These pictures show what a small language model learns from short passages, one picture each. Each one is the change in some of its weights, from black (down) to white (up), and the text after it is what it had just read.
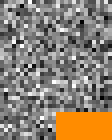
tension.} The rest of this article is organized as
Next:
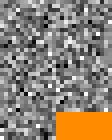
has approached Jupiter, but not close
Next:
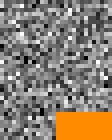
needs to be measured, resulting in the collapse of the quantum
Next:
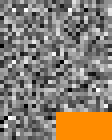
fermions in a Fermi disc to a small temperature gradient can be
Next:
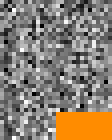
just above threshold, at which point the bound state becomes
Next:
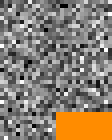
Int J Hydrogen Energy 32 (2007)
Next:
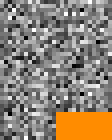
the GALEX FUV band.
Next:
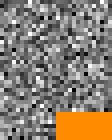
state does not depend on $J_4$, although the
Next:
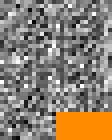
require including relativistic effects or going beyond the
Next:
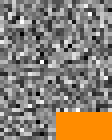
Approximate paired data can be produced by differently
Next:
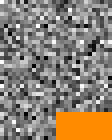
magnetic properties, the simulations run over 2000 periods of the external
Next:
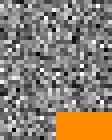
and A. Goriely, J.
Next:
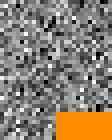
doi, firstpage, nodatesubmitted,
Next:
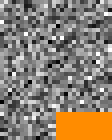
\left( f \right)}{d\ln f}
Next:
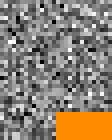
out on a small $12^3\times
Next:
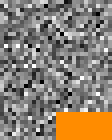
them. Moreover, a MATLAB code written to
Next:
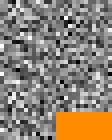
that \na{n}\c60 clusters with
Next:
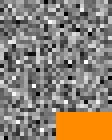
intervals. However, only the LP oscillation signal correlates with
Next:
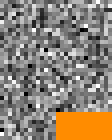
assume that a stationary accretion flow goes from infinity where it is
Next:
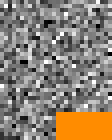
where the heat load of the LED exceeds the cooling
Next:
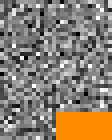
straightforward to replace our adopted FMR with a different functional
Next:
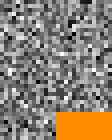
coupling constant. \vskip 4pt This is demonstrated by the
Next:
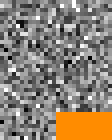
Finer grids and longer integration times were also
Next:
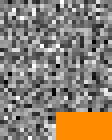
are $M_{\mathrm{Pl}}=1$ and
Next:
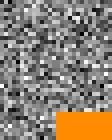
behavior of the matter under extreme conditions. In this line,
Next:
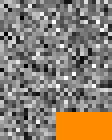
below the masses of, e.g., O stars,
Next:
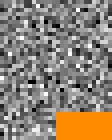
reliable extrapolation to lower values. We employ periodic boundary conditions
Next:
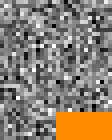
explosive testing facilities are either outdoors, or
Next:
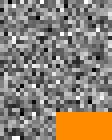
potential well associated to the nuclei of galaxies where massive black holes
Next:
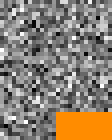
decrease in mood and why people still use it.
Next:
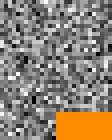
To study the dynamical behavior of dark energy, we choose the
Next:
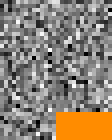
freeze-out model \cite{Heinz}.
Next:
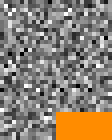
\omepi and \omeeta decays. The loop
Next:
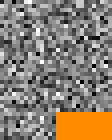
a super-Chandrasekhar WD collapsing
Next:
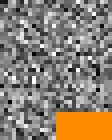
value chosen for $R_\text{min}$.
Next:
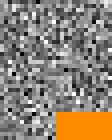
and there are delocalized states for $|{\bar
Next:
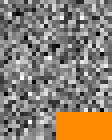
\begin{figure} \includegraphics[width=\columnwidth]{}
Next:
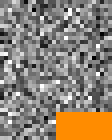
that support biophysics and make funding available for
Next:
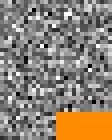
is determined by the properties of the array itself and, as
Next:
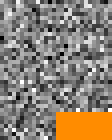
of $C$ by $c_{ij}$, thus we
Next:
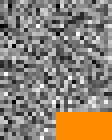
determined from the XMM-Newton fits. We find
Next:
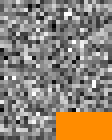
is the transition temperature of the ideal Bose gas in the
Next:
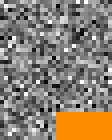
not switch back to HRS, even after the application
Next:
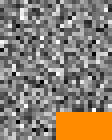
(uncorrected) BOSS spectra and their
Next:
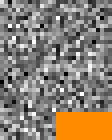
are characterized by a $T$-linear resistivity that
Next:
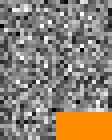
surrounded by repulsive Orowan loops left in
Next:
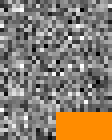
to exploiting POD analysis to obtain and interpret dynamically
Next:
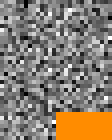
supported by the U.S. Department of Energy,
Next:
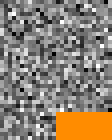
feature seen in the simulation of is a mixture of the
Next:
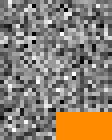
our thermal-state SNR analysis with near-field operation,
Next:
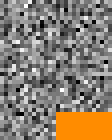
occurrence. A first systematic study in this context was
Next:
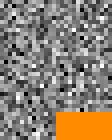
astrometry. \begin{acknowledgements} The
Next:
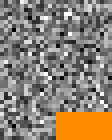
is done according to the scheme \begin{equation}
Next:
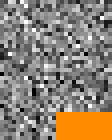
$\mathbf{x}_{\text{proxy}}$ relative to
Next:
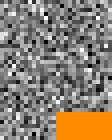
the needed forcing in each timestep is numerically determined:
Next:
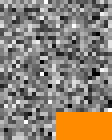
We conclude that about 23\% of the rays selected from
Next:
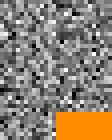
1957 by Kippenhahn and
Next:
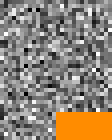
second outputs of the system are illustrated in Figures
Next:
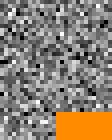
by the other observations. The shorter time gap suggests a
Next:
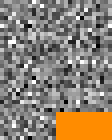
is described as $R\propto g/d \times
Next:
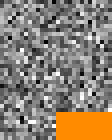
The scattering operator $\hat{M}(\bm q)$ is
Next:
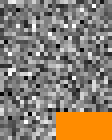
undergo a changeover from paramagnetic to ferromagnetic in
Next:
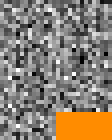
function, shown in figure1, has maximum slope at
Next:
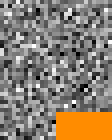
absence of AC-fermion mixing with light fermions,
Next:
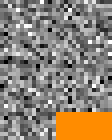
the sidewall. However, matching of the vertical
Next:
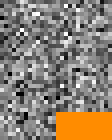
for $a, b\neq 0$. The number of
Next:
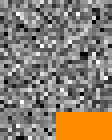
prediction can be carried out with standard ARIMA model
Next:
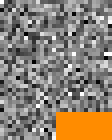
given the tendency of Si to form four-fold
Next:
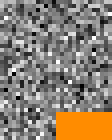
total, \textbf{182 slope-based features per
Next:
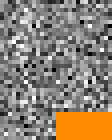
800 MeV are in very good agreement with those of
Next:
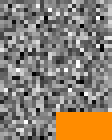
root scale has been selected to highlight potential residual speckle
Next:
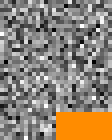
mass \citep{schurmann2025}. This influences
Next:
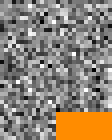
of qubits. From this we can conclude that the elements of
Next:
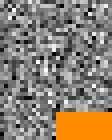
the following form of the IPTG response
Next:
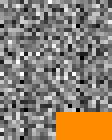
tracking, offering energy measurement and precise time
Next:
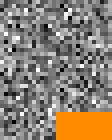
together to benefit which parties. When we compare the
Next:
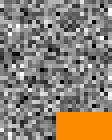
element associated with $\log {\cal{Y}}_1$
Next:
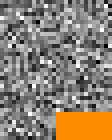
the difference between the corotating and counterrotating light
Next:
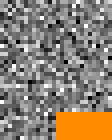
non-geometric string backgrounds}}, JHEP {\bf
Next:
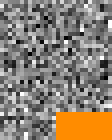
purely imaginary when $Z>137$, and that its
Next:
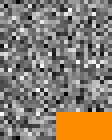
region is indicated by the smaller contour. }
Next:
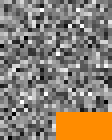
mention that $\alpha_B^{\rm cri}$ largely
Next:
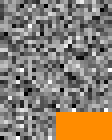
radiation-dominated universe with an ultraviolet cutoff
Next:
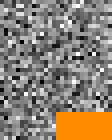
no way to fully eliminate the one-loop correction by
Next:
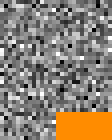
distinguished and therefore only the larger overlap is considered.
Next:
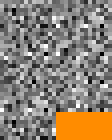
% % % % \begin{figure}[!htbp]
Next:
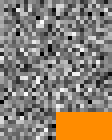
ApJ style. See the instructions to
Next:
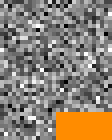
branching ratios of the $B\to K\pi$
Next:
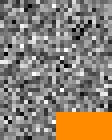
times, $t \sim 0.2
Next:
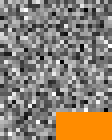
addressable electrodes. For that, we integrate
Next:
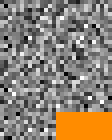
written as \begin{eqnarray} M^2 =
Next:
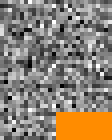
and $\eta$ is a measure of the mismatch
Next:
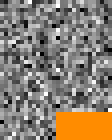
conclude in section \ref{conclusion}.
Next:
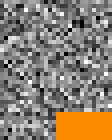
= 1$ decays of $B$ mesons.
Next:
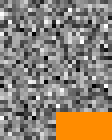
vectors. In the case of optical systems, we
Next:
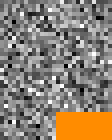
the "pile up" of the modes, caused by
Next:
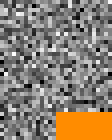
This theory will be applied later to our two-dimensional
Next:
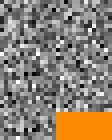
excited). The interactions between atoms and our control of the beam
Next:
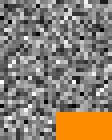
of purification protocols designed for the Werner
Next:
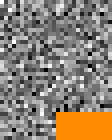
significant increase of the high-$p_T$ elliptic flow
